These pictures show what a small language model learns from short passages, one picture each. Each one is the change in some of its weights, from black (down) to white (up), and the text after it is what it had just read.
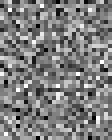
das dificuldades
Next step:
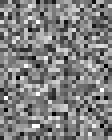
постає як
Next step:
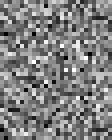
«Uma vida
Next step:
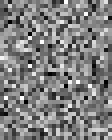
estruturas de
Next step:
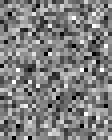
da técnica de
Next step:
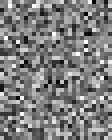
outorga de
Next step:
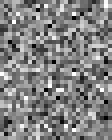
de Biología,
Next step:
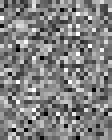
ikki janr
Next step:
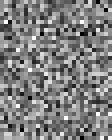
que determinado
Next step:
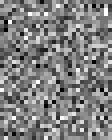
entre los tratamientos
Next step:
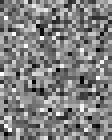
and infection?.
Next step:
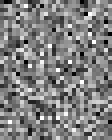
fue elaborado
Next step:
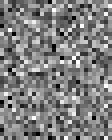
linear do fio
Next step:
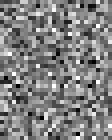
strani drugi
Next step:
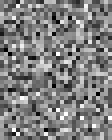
внешней и
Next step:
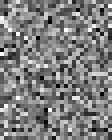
muhim tarkibiy
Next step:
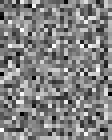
so'zlari bir
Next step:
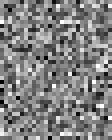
на думку
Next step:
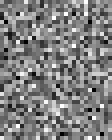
eng katta
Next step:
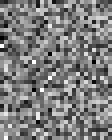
do conhecimento
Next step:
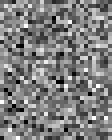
tarbiyalash jarayonida
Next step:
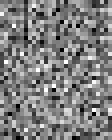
leadership and
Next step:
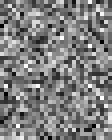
se identificaron las
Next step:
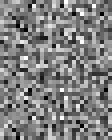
asoslash orqali
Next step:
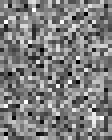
cujo objetivo
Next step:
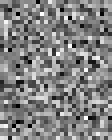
extraídos perante
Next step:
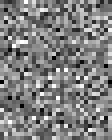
bo'lib xizmat
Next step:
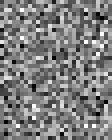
(AML) va
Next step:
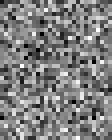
a implementação do
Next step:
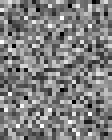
emas. Chunki
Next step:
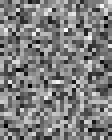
України: від
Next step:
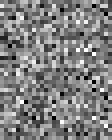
xos hamda u
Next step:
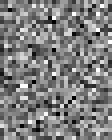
is important, in
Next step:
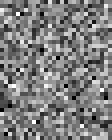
cu interes că
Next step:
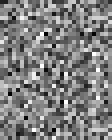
científico en
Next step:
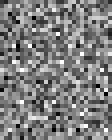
de los programas
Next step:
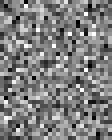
A diversidade beta
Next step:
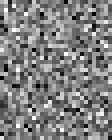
[Nauka v
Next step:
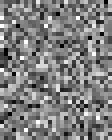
if the total
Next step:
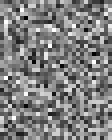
тезлиги ва
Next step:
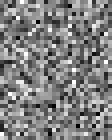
- ирқий
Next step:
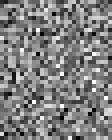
culture de
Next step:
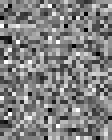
nossa atuação como
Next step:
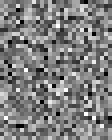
een aantal
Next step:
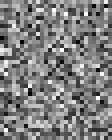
Matt Boyd
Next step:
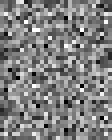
de castidade -
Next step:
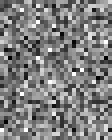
in het FD van 3
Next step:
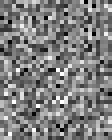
evolution of
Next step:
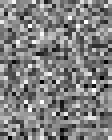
ein Reservoir
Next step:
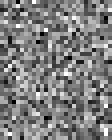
nilai Kurs dan
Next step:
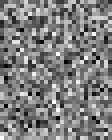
tratado, los
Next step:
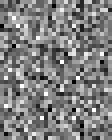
joylashtirish. –
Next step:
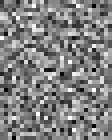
ularni amalga
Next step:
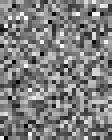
des réponses des
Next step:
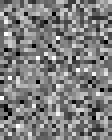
En relación a lo
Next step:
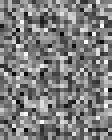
uchun, OAK
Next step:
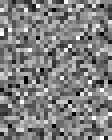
su antinomia
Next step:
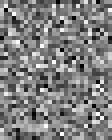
bashorat qilish
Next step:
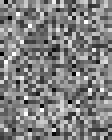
in quell'opera
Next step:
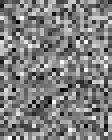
la contribución de
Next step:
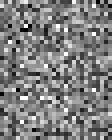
instalación de
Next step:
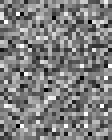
biz Katta
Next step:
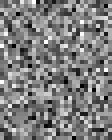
«немає ані
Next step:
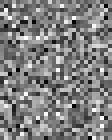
à narrativa
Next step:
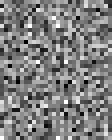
Este formato de
